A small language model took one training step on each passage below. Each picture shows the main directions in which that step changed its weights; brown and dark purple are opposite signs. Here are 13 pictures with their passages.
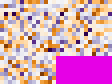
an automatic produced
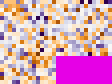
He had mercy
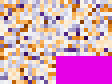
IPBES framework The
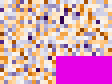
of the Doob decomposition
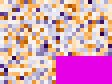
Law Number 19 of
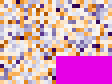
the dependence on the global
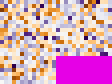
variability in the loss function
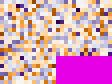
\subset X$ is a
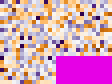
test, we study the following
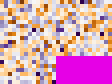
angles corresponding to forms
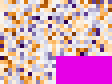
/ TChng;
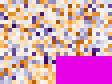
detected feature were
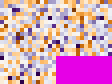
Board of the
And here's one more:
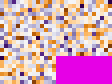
ensuring stable
